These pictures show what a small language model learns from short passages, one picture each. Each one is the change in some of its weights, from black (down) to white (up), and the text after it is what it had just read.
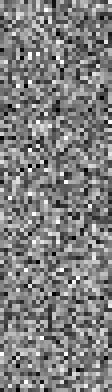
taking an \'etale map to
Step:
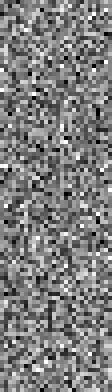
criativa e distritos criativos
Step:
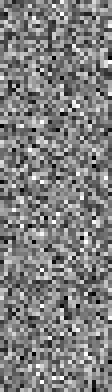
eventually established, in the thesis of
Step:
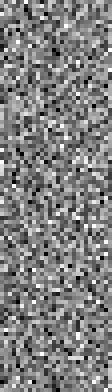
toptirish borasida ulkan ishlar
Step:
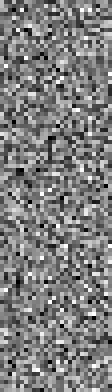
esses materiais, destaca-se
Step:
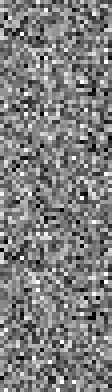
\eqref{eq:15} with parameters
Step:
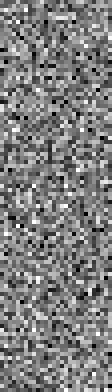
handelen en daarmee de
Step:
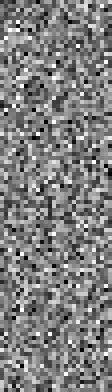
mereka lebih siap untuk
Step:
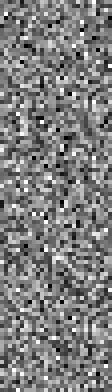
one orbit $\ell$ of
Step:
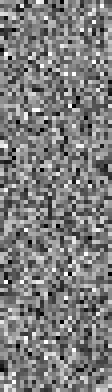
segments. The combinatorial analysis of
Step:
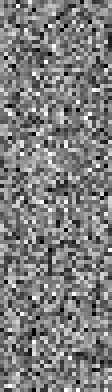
mulheres são representadas e
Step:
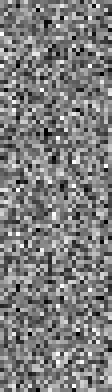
Tristram Engelhardt,
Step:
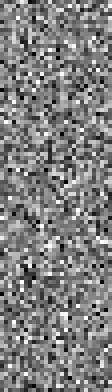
$(x,a)$ (Chapter
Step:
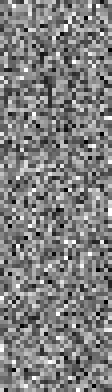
According to Black et al.
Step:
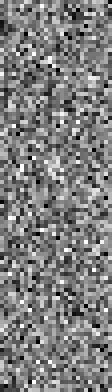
yangi shaxsiy ahamiyatga ega
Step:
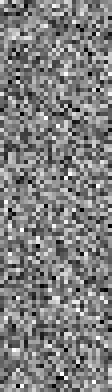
of educational content. Keywords: digital
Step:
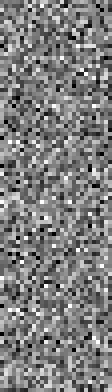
bo'lish bo'lajak
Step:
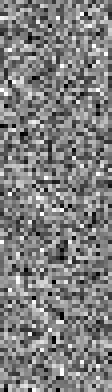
the transitivity of the trace map, it
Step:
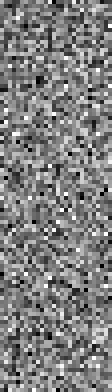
represents the mathematical model of a wind
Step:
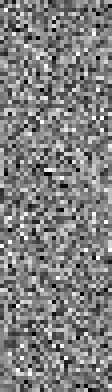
zero. \item Otherwise, let
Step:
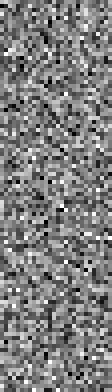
which there is a prominent job
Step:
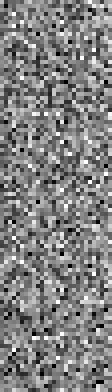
мавриди шарҳу
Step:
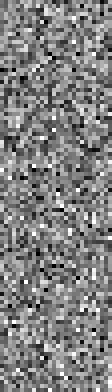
the pragmatic dimension of the English
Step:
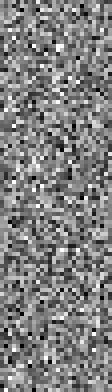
It's existence of surface contaminants including
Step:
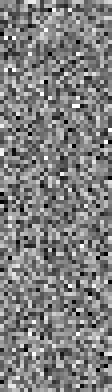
qilishdan tiyiladilar"¹
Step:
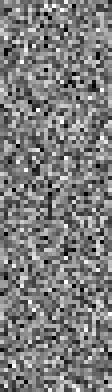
analiza la utilidad de la
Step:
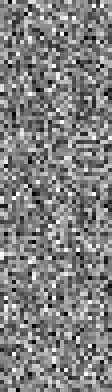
qaytarilmaydi. Mazkur
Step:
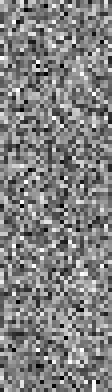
and cultivation conditions, and their use as
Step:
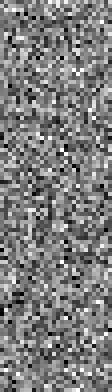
food; - Surveillance
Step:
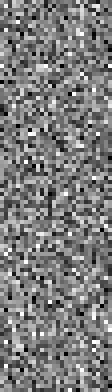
Theorem \ref{Main_thm},
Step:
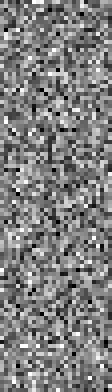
interessierte Zielgruppen
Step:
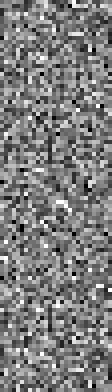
cyclic symmetry of $\eta$ in
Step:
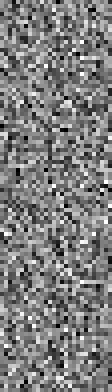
integrate capacity-building with
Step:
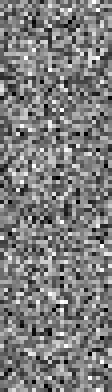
мистецтва 120
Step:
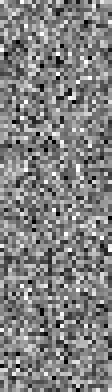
show blessings and wishes for
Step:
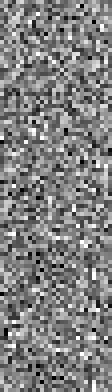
conditions are the concentrations of the single
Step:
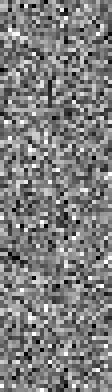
equivalently, if $(0:a)$
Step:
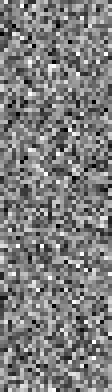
of aviation accidents, combined
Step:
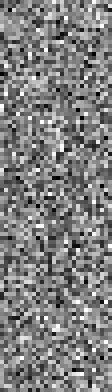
The total number of respondents who actively
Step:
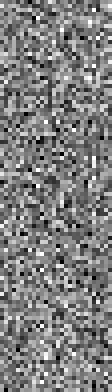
study how other methods in the classical dimension reduction
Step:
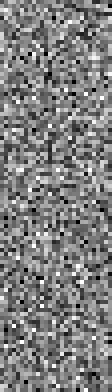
all $i=1, \ldots ,
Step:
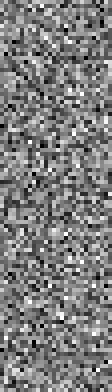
sharp peak at the center. This
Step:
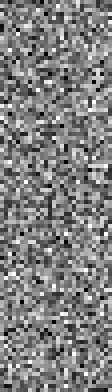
orientar la investigación sobre el
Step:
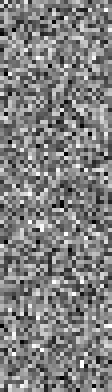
year with the maximum seropositive level
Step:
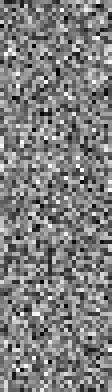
contenidos pedagógicos,
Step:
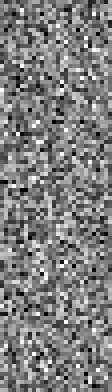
the most fascinating topic
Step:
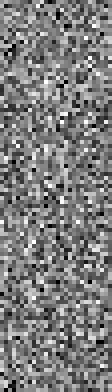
bastante característicos son los
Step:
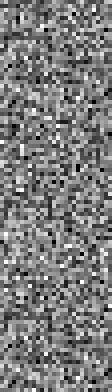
Given $v,v'\in
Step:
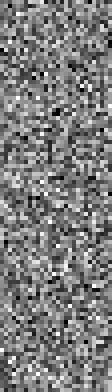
powder was constructed by a random
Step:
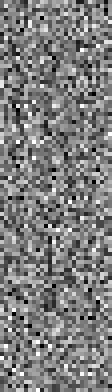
dan tetap mempertahankan
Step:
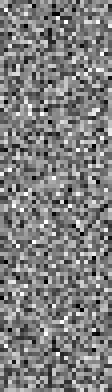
take $k = 1$. Then this
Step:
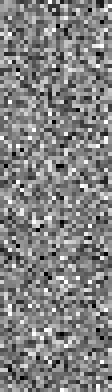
центру Міністерства
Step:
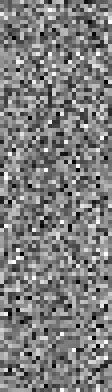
келиши билан намоён
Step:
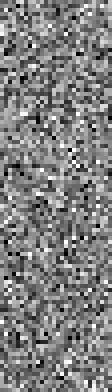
the stochastic case and may be equally
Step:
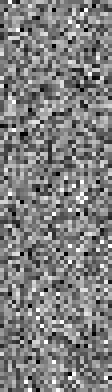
the results of the Chow Test have
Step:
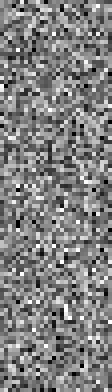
underlying Sen's result easily
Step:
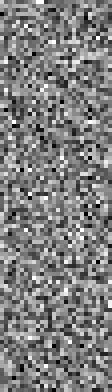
founds in late Gravettian
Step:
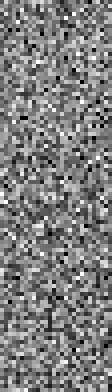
el *Community manager*,
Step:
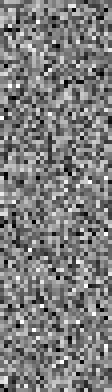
Abdusalomovich Urganch
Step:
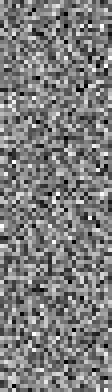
medicinales silvestres,
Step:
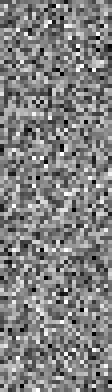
but one is dealing with probability
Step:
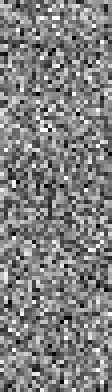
relacionados à poluição
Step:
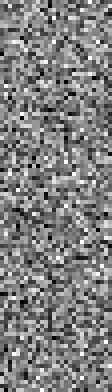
the Cross-Entropy loss for
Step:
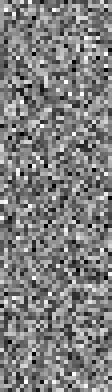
all the resulting compositions was no less
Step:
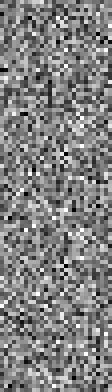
capital goods is determined by the demand for
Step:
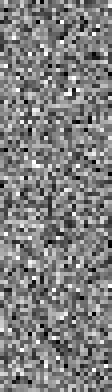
$ follows, for all polynomials $f$
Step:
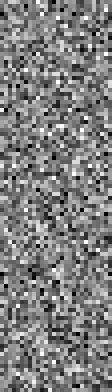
bi-holomorphic self-map of
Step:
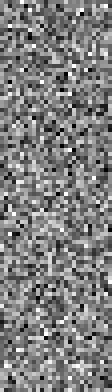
classes, while RF was better at
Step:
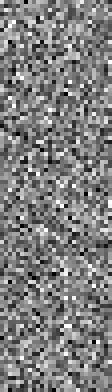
cause of ABR occurrence.
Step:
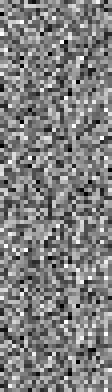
primários, ou seja, as
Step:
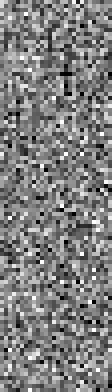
following result for bounded-degree
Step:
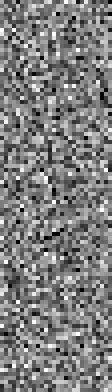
bilan chambarchas bog‘liq
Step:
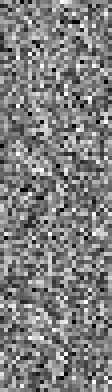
someone who is being trained to
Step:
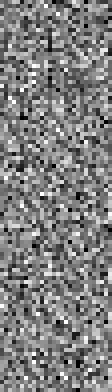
of *Megischus*
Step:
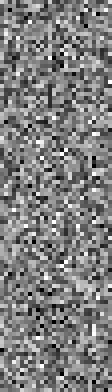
represents the public information in a financial market and
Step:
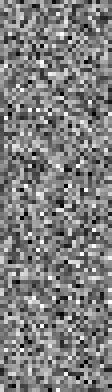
on a scheme detects smoothness,
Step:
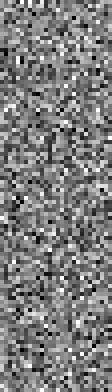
dados entre instituições e sistemas de
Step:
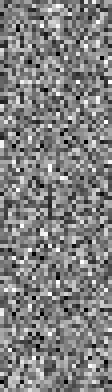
takomillashgan hisobot shakllarini
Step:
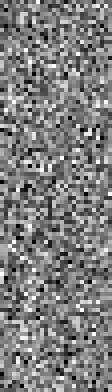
is modified for binary liquid
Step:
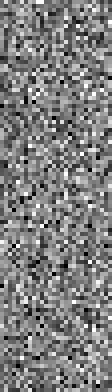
The goal was to compare AI-assisted
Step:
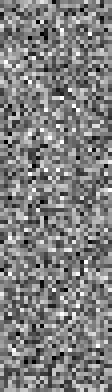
plane blown up at six points}
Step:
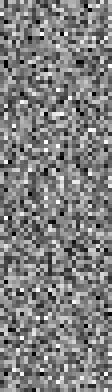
à credibilidade da marca foi
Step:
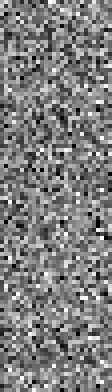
статье анализируются
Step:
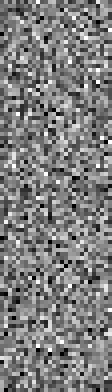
of an automatic panel
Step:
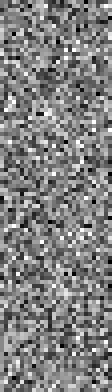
Sums of Digamma and
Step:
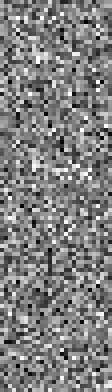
extremely position-specific representations of
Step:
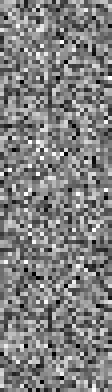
other than $y$. The different cases of
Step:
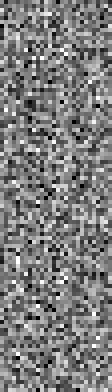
\medskip \noindent{\it Proof of Theorem
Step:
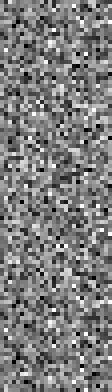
of size $\log\log\log
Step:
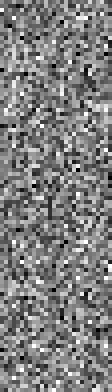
suspects the person in the frame
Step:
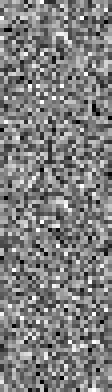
$M_1$ to the vertices of
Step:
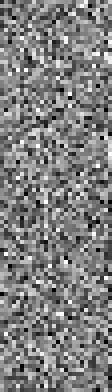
in Euclidean geometry that
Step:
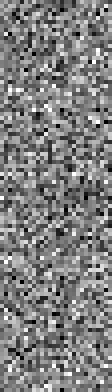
Депутаты – три
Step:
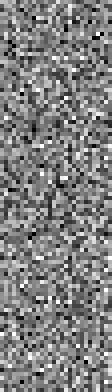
casos de violência doméstica –
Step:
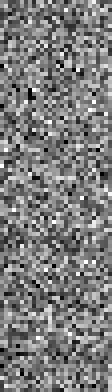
data collected in 2025**, reflecting the
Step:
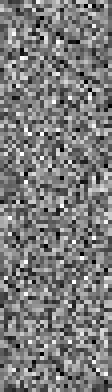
defined ``geodetical parametrization''
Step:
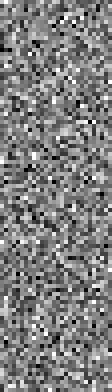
some ways analogous to a biological
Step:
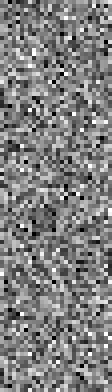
some tools. Results: Level of
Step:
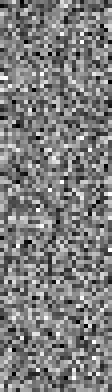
is a well-behaved notion
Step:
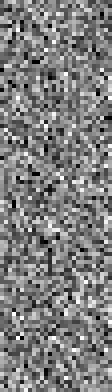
dunyosini muhofaza
